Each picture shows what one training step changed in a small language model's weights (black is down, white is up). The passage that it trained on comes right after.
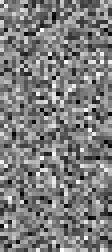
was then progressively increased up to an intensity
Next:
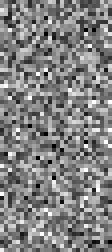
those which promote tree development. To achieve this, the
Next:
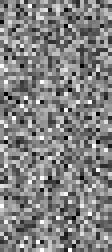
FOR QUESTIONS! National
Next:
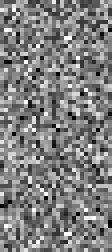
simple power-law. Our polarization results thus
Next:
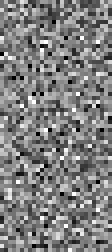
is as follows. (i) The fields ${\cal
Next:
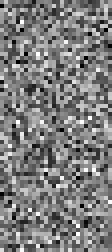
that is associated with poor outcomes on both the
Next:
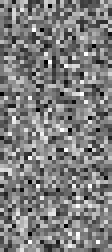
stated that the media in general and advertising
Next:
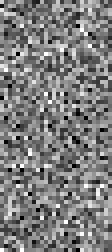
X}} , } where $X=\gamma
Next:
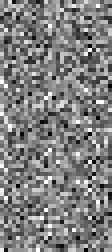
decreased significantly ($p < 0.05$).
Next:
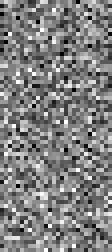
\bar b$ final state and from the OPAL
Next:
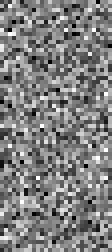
va tushum kelishigi;
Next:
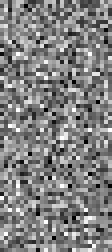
obtained in \cite{kraus}. We begin
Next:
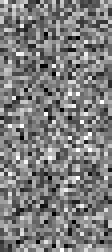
clear that the distribution is symmetric with respect to zero,
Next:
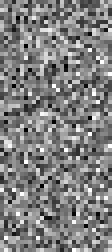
had affected countries such as Germany and
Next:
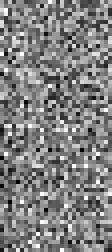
15. Plan and organise tasks and activities X
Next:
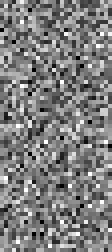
and have an uncertainty of 1--2\%.
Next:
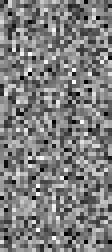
we implement a simulation of parton fragmentation with
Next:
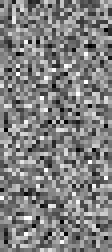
streamlining supply chain operations, and
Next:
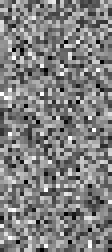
earths through mixed crystal formation. Mixed
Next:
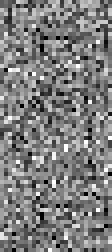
on an interval containing x_0 ,
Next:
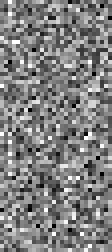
$\nu_{\mu}$ channel is similar for both
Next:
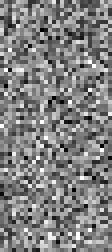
the two messengers are required in order to avoid
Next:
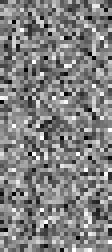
composed as a set of declarative
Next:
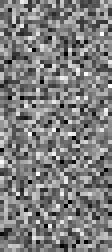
have a higher average momentum. Our high-energy electron scattering
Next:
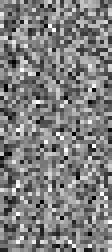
session **3 x 100m sections of
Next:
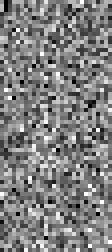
textual information problem. In general CQA
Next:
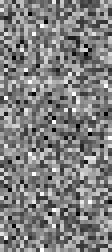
discussions. This research work was supported by European Union
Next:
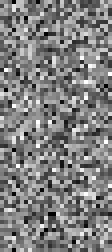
policies, has a pivotal role and is a
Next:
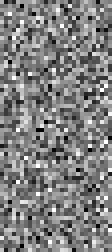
analyze the microstructure of the oxford
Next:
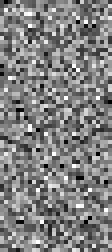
as expected, shows diamagnetic behavior over nearly the
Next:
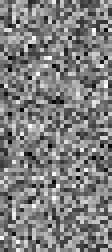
the complex challenges arising in the space sector.
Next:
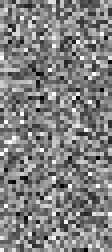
following injectable silicone gluteal
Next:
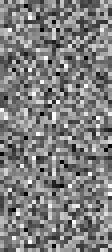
shows the result of recognition system without
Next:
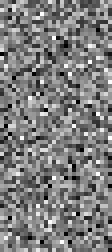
transferred onto the PDMS. The
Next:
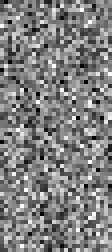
coherence, and procedural fairness
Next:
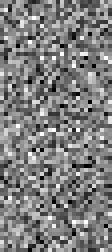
collected. The values of transition levels were then fitted to
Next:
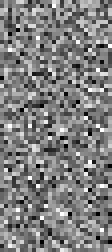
in $\mathrm{E}_d$ map
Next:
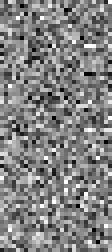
repeating sources in the overlapped regions
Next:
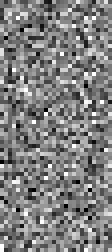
at gamma rays $\sim10000$.
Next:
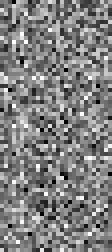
transparency and reproducibility that you wish
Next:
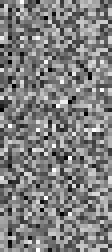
of knowledge existing in an organization [10]. It is
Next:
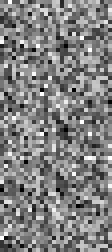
cause impaired cellular functions and eventually cell
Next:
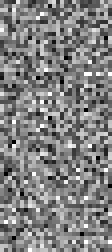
construction situation, building types and energy demand types
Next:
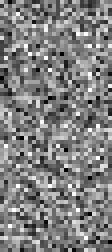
T2= single bud transplanting,
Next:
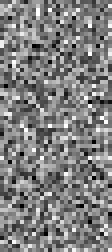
multiplying a Levi-Civita tensor
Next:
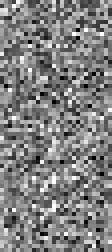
vector field varying with respect to the vector at point
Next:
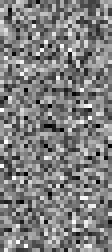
magnons with a spin gap which vanishes on approach
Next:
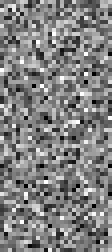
interaction with the apparent universe."
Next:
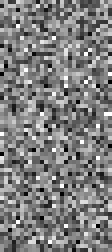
Russia's armed aggression against
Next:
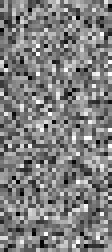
to nations. The profession of a teacher has
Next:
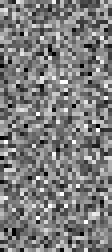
Relative to Competitors 0.25
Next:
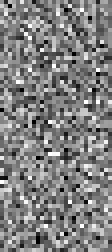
\rfloor $$ Since,
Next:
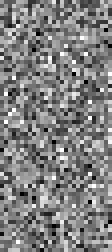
the difference of ceramic coating between the two
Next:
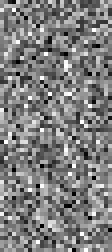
example, eLTER is utilising
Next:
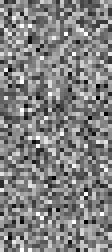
China\\ $^{7}$ School of
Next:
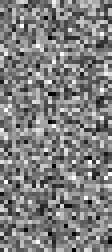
can recover key features relevant for beamspace estimation from
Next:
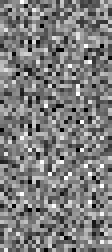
are identical (namely, the total state is either
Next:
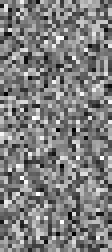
of Experiment 2. This provides a direct experimental
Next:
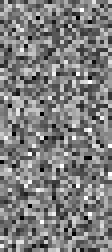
and Discussion The result of descriptive analysis
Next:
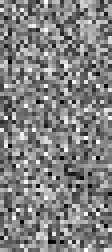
research programming and collaboration from European to global
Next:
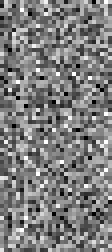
car of the train has a flag sticking out
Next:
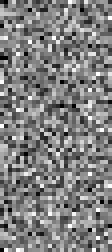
\bigr), \end{equation} for any two
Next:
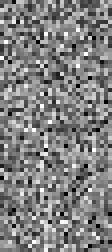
range of homonymous forms, largely due
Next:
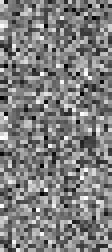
this suggests model misspecification.
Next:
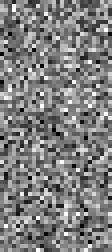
typical open source software can be used. Is
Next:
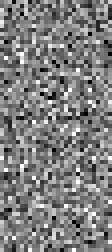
emission ``bump'' on the red side at this
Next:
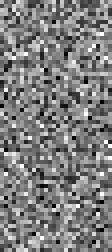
parameter. The solutions can be studied by looking at
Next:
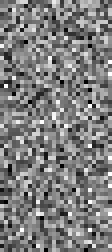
cancer cell density in a single type of
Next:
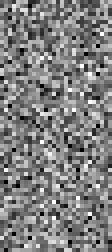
propagates in the opposite direction to the
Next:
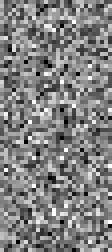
pensize (1.0pt) withcolor
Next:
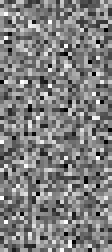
M.~Khovanov, ``A
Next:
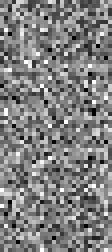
pre-test values for the experimental class and control class
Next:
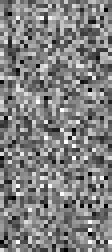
during this process can benefit the equipment
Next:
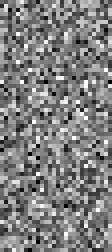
of state $p(\rho)$, integrating this system from
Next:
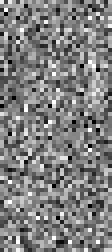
of \texttt{pylhe} in 2015.
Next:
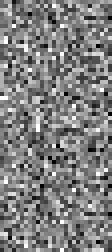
occipital alpha power 3 7 3 3 3 3
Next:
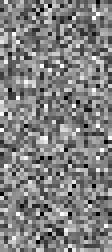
unit in Shri B.M.Patil
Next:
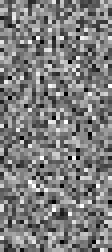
the period 2020–2024. The technical characteristics of wind
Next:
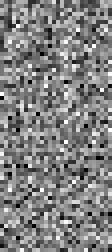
the predicted HE gamma-ray flux after
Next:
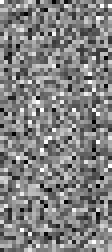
in the anterior and posterior PPA
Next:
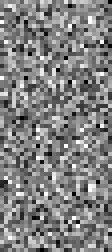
turbulence. If $Ro \gg
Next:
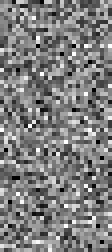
results obtained for the Grapes with pesticides
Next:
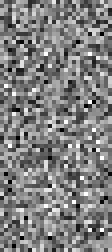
the first principles of QCD, is one
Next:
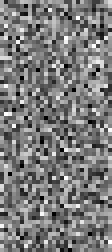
of corrugated irons flat with a
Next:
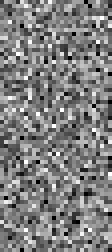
\ref{X} gives a $2\times
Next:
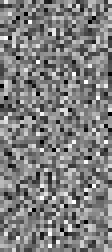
utilization of QR codes by introducing color
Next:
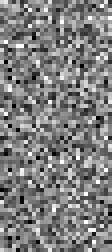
The data indicate significant negative associations between the intention
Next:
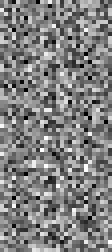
technologies provide innovative research tools and enhance efficiency and accuracy in
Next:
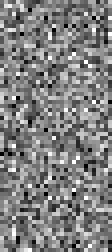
between these). However, our results also eliminate
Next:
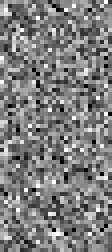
talks and negotiations between volatile
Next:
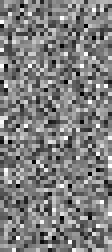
on. Data type Size of memory Range
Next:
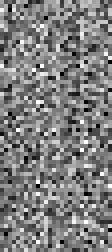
observations as the research gaps we made a problem statement
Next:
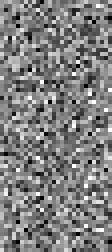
performed than compare with other imaging techniques and its currently
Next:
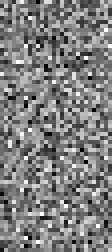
studies have found that teachers lack awareness and skills
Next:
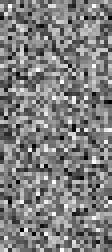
makes them more prone to substance abuse.
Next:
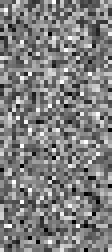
linear complexity of a binary sequence with period
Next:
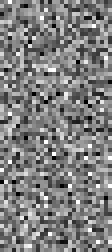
does exist. On closer inspection, however,
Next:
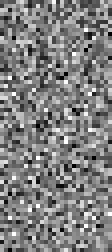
oxidative stress and its regulation within different
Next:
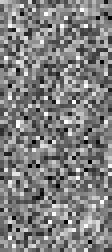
overall system, coil geometry like the number of
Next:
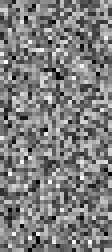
and the literary techniques serve structural purposes
